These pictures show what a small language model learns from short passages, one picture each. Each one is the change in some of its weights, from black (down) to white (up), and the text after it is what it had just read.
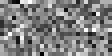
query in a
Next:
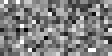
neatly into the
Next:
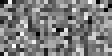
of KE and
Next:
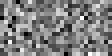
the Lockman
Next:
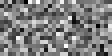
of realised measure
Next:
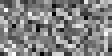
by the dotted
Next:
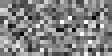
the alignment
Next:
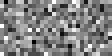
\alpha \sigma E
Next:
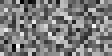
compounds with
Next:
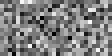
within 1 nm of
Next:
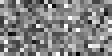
necessary for
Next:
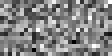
to be a large
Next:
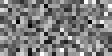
Consider a
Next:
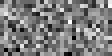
detectors are
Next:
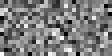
multiple stages,
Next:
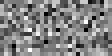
two free parameters:
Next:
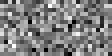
(or NCE
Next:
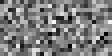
functions of $\epsilon$,
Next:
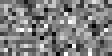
shows a linear increase
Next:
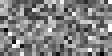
to provide the level
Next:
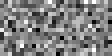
Figure 1). These
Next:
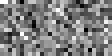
dissipative terms
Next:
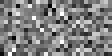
velocity depends on the
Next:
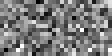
For this project,
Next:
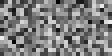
of the metric
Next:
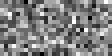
is the bandwidth)
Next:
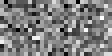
d, up,
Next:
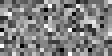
between network parameters can be
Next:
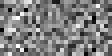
Raman scattering
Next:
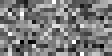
introduced into the model
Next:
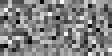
output in Mac
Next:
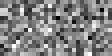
in the evaluation that
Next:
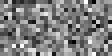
often poorly
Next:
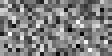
defects in the
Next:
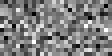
growth. This
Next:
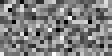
obtained for the case where
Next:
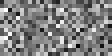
expansion in our
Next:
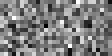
that SSSO
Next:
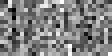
and $f /
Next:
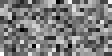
linear regime; the
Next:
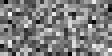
step 1,
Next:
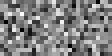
on, let us
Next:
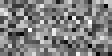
the carrier density
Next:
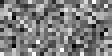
temperature ${\sim}
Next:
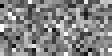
by preventing
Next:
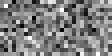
are represented):
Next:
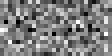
sectors. This
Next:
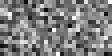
is more likely
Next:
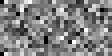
occur in the
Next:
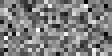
appears for the
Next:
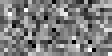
will be thrown
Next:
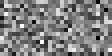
motivation for
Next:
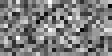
1 by our choice
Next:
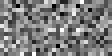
which now reads
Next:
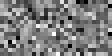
find solutions in which we
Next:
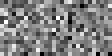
thermal pressure of the
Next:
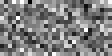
giving rise to
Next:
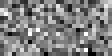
in sign should occur
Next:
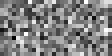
at the time of
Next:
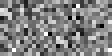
in various fields,
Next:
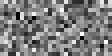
continuum results are
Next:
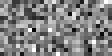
to the small fraction
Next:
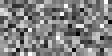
the physical movement
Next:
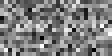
introduce a second
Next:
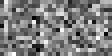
coherent peaks
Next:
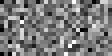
bits in our
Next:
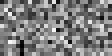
calculated from the
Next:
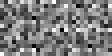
& min & mean &
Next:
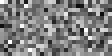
peak, where it
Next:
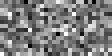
is added to
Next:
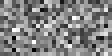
with the dispersion
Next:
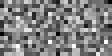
distances of
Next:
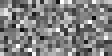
low resolution. In
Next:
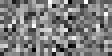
space-time dimensional
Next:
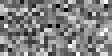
verse when the
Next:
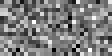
compact objects
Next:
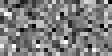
silicon will
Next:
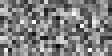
no need for a
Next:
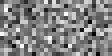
were it conducted
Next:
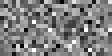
In many ways
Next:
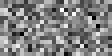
the already
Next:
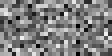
fact that increasing values
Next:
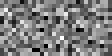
influence on the
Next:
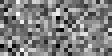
multifractal regime
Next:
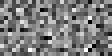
of a particular problem.
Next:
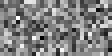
with algebraic
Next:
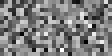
of the impurity
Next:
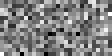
the experimental and
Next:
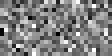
that suitable
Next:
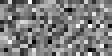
direction of the jet
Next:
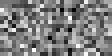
an initial guess
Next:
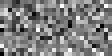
consideration. In
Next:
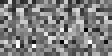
of continuous
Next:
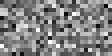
process the samples.
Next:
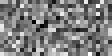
equal to that
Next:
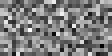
standard deviation to
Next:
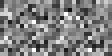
estimated theoretical
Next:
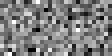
$N$ tries
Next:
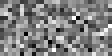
for the targets
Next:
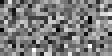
of $\gamma$ and
